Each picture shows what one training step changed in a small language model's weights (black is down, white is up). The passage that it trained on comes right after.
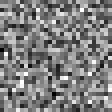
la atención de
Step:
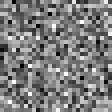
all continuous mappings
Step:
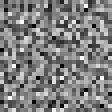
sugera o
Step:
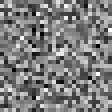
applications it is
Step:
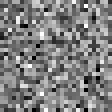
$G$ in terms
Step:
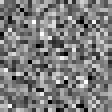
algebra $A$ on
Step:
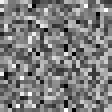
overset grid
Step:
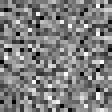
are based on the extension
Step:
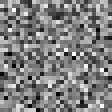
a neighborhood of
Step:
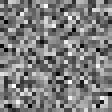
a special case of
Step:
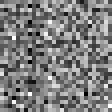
this situation,
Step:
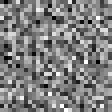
50% de los
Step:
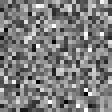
function $f\:
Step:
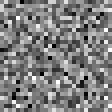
binomial distribution,
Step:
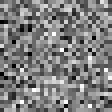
edition of the
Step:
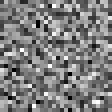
pilares, com
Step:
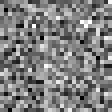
is a weighted
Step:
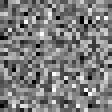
$p$ does not
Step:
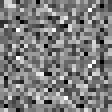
discrete time. We
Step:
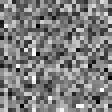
analytic function associated to
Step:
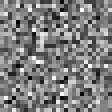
datos yendo al
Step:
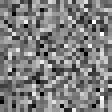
$\Sigma'$ is the
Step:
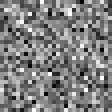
Ta'lim va
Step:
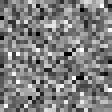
Proof of Theorem
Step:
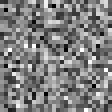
the previous proposition,
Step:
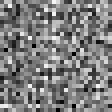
but finding a probability
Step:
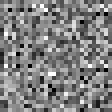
орбиты и
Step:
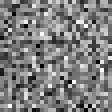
$I$ is the
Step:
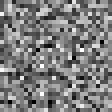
assinalado por
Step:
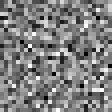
where classical slow
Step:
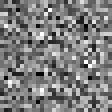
$Q$ properly
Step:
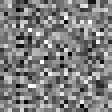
turli shahar
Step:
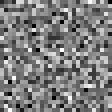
planeación para el
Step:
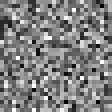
equipped with
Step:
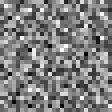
género y
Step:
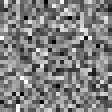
coset of
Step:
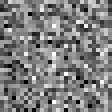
let $B$ be
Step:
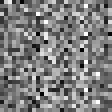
only adapts the
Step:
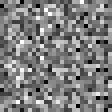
Turner A.
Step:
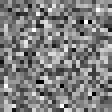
which is easier
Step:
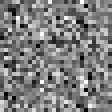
$X$ and
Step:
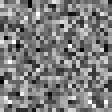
décadas no
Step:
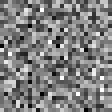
neurons in each
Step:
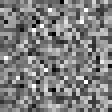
the double
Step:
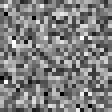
la Ley de
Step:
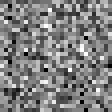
\geq 3$ is
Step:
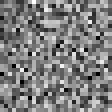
the source of
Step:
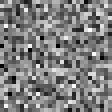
to derive the optimal
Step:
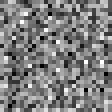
pick any chart
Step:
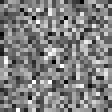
verifying $$
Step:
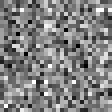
lemma, which implies Theorem
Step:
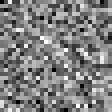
and $R/Q
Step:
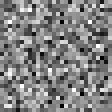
hypo- ani
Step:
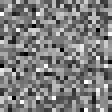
está inserido
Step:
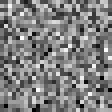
concepto de
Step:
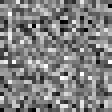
concienciación y
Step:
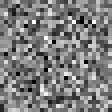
So $\kappa$ is
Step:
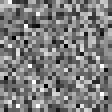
different kind of
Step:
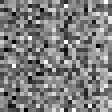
this case study, it
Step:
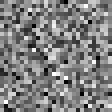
en aprender
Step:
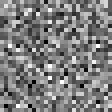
particle filter can
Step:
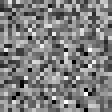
if $x \in
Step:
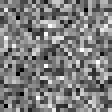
properties of the rock
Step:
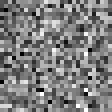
denote the relation $A
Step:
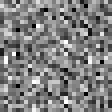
shaklini sifatini
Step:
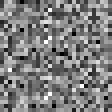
filtered algebra
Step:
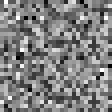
de signos
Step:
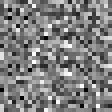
(\mbox{by equation
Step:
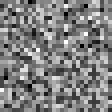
de profissão
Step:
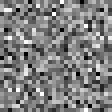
and “Flax
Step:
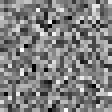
item muito
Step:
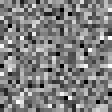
} t \to
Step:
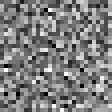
topologically a
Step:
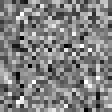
uning inson
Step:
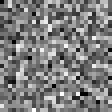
not hold for
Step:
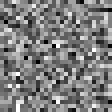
steps. In
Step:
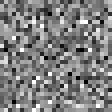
omon qolish
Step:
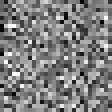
actuation and
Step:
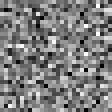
are computed at each
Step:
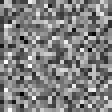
more regularity on
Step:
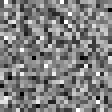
mostrando que
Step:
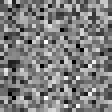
if and only if
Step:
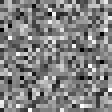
numerical results supporting
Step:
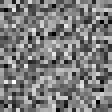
out the proof for the
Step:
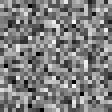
instance, let
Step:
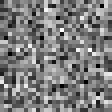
we consider the following
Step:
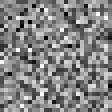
croissance du
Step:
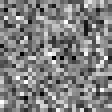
of a front
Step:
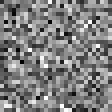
U\da$ and
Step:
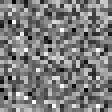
una actitud
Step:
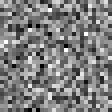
direction $\delta
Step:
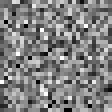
F_k$ is
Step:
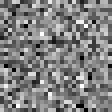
$V$ is
